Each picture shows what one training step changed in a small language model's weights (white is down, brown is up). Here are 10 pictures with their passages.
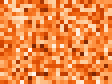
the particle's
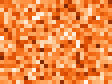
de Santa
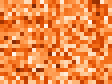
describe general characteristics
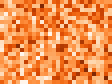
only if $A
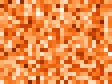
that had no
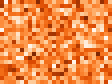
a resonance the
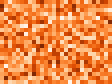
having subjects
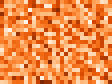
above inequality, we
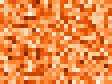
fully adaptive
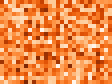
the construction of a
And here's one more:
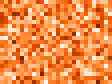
a kinematic
